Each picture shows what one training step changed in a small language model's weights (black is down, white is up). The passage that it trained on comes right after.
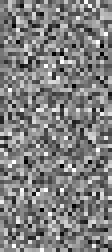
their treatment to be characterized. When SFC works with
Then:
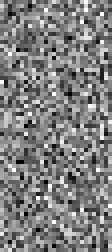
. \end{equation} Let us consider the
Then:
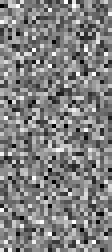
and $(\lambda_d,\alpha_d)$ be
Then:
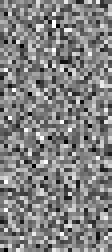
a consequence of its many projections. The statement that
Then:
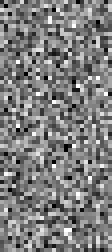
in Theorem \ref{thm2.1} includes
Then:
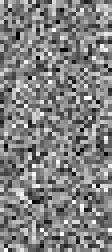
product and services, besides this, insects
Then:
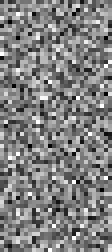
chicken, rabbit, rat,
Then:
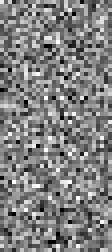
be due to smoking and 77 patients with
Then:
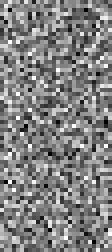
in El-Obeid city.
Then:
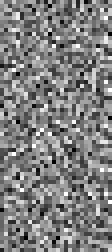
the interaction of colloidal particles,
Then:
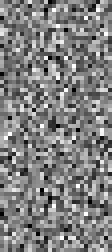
electrochemical properties. RECOMMENDATION
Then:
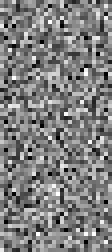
been previously designed and created taking into account the datasets identified
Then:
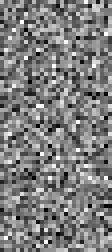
Compactification} \\ \end{center}
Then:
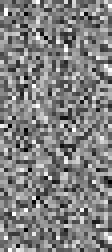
boundaries of the surface is a constant. The latter is
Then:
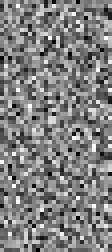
of composite rotor blades is firmly
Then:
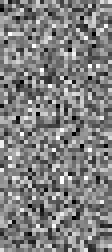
the cuts, but then one has to {\it
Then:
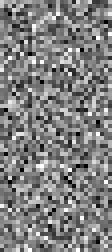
them up to other actors. As in a laboratory
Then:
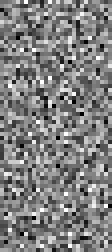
constraints as represented by (1b). We adopt
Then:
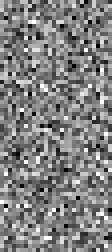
if we perversely insisted on PBH formation before
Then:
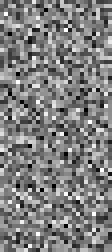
in which the edges incident with $v$ leave
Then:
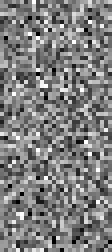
always at $\alpha=1$. What introducing
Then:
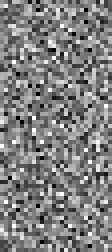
that $P=Q\circ S$. Moreover,
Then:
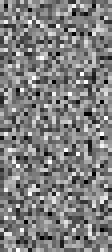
Nucleotide Identity (ANI)
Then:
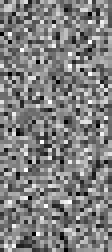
\end{theorem} \section{Existence and
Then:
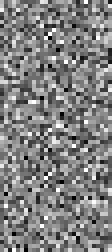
text centered, rounded corners,
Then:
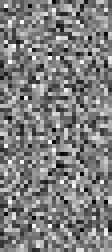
operation [8], [9]. The number of
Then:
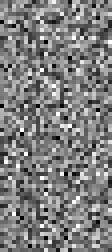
creation and management practices Recommendation 3 Data
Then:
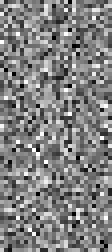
puts a limit on the accuracy of the description of
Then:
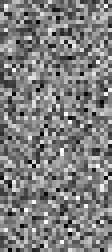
ensures transparent interactions and reliable outcomes. 5
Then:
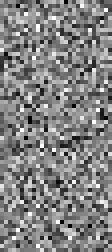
for the convex functions. More specifically, they got
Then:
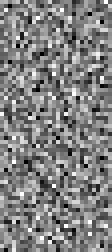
The previous methods cannot be updated efficiently or
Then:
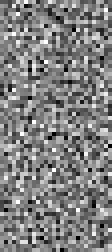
prevalent on society's roads, it
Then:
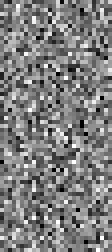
TNs; Agriculture Advisory
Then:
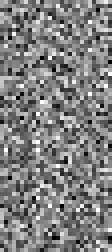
to the Dirac energy is given by the difference of the
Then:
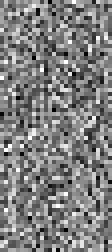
compared in Tables 1 and 2. Table 1 is
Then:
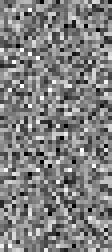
the universal-to-non-universal crossover
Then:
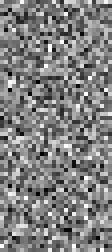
all $p \in \Pi$. Let $p
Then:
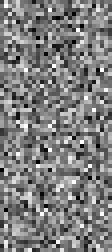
Joseph I. Lee Mechanical and
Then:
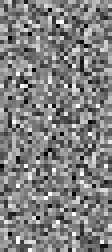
$\Pet_{R,r,j}$ contains
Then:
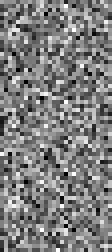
evaluated using IBM SPSS Statistics for
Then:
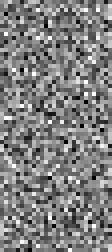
lack complete generality. For instance, adjusting
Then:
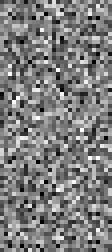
with moisture content of wet layer 60\%
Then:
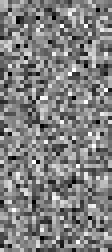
the jet reconstruction algorithm to $\Delta
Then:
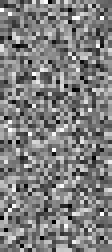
from Landolt (1992) and
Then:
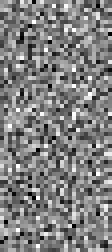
corresponding observable is also Hermitian in the locally
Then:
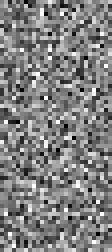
different amine groups (Figure 1a'). Figure
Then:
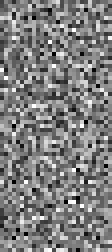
cm^{-1} due to O-H
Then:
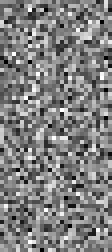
whereas the phenotypic confirmation of
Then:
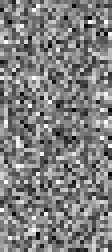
usually divided in kinematic bins of
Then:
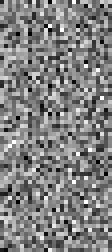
Y.; Sengur, A.; Ye,
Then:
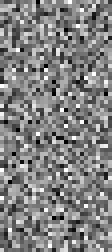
shape, because the simulation does not yet include some features
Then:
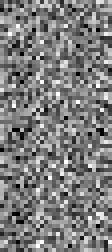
as the offset along the noise axis in the fit
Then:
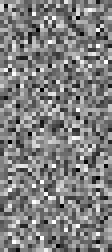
with young children, adolescents, and
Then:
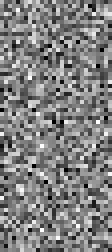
replete with various technological attempts at
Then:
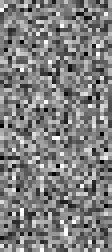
\overline{S}_{P}(\lambda), $$ where
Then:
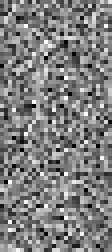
$A_t$, which reinforces the
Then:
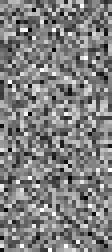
on $(a,b)$. \end{definition}
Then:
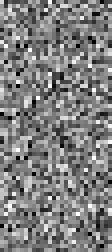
& Direction & Thickness (nm) &
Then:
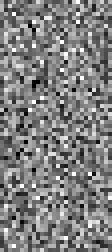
Table 2:- Frequencies of GENDER
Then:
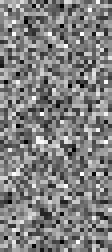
the device leakage current should be drastically
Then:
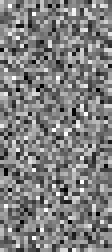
Some applications of Matching Theory may be found in
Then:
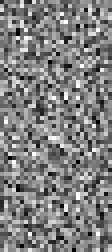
\label{sum'}\ee for large N. Moreover
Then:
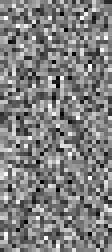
1, 2 and 3. These are of course standard
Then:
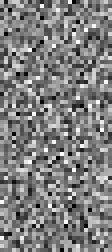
the London limit (fields well below the
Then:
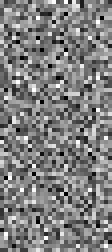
$x=0$ must pass through one of
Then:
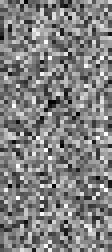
on water management and overall cell performance. Fig. 1
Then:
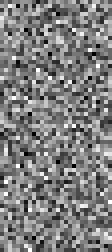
model to represent pitch contours of a
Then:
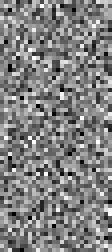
This leads to an asymmetric localization of population and
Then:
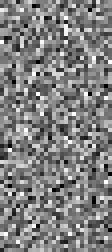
execute concurrently, while all the
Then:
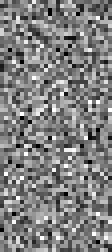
because the learning process that uses e-module-based
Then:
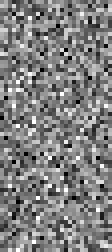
reduce the need to create multiple versions of the same
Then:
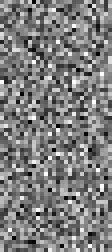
Thus $\sum_{\substack{(v,x)\in
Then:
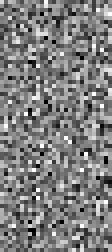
is found that the quasineutral approximation
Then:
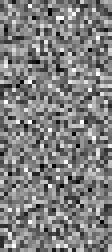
to detect steering in Bell-local
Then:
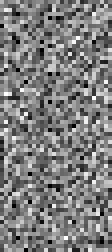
Pontif\'icia Universidade
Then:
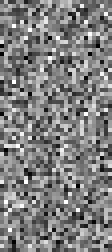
the combination arm. Figure 3. Primary
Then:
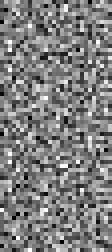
on the First Input First Output
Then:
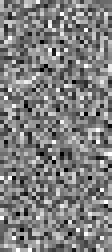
population, the remainder can be successfully modeled
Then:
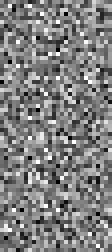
qubits}) are coupled via a Hamiltonian interaction
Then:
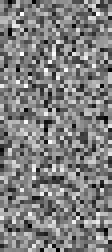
your personal desk height, which you can
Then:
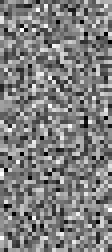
in terms of the annihilation and creation operators
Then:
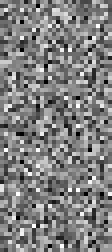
\langle \phi^2 \rangle_c)
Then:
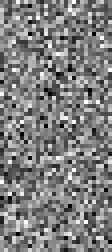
(Adanu, 2002). Variations
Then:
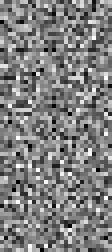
ml is as a result of the high percentage of
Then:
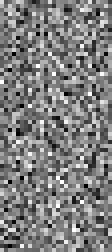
\ref{fig_example1} depicts
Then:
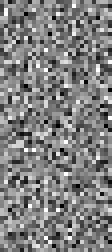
fundamental group of a curve over a finite field.
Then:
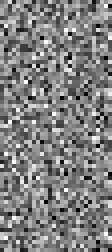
reflected by a measure of discrepancy between the
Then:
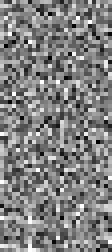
frequency\footnote{We define the binary frequency as
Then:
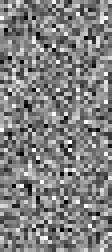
purification, it can be used for a range of
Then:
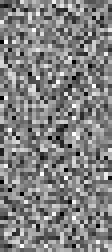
following identity involving Gauss polynomials, see also
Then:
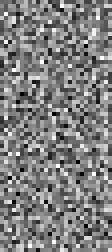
optimized estimator developed in [14].
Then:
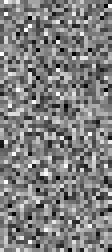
second and third superior molar tooth were
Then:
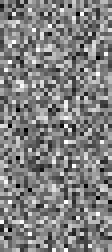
equation with different initial conditions. The quotient
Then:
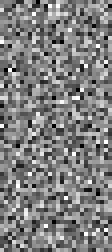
tagging is a multi-classification task
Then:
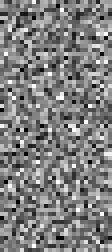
dissipation. The non--Hermitian Hamiltonian
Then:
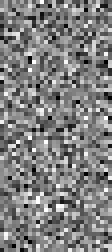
a coupled system of the Ricci flow, on
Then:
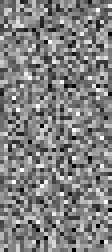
indeed given birth to many seminal ideas which have
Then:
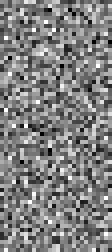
University of Technology, Owerri, Imo
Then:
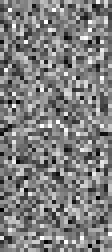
\end{center} \caption{EMT
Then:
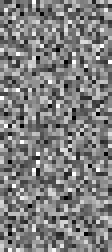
elementary proposition, or rather a trivial consequence of
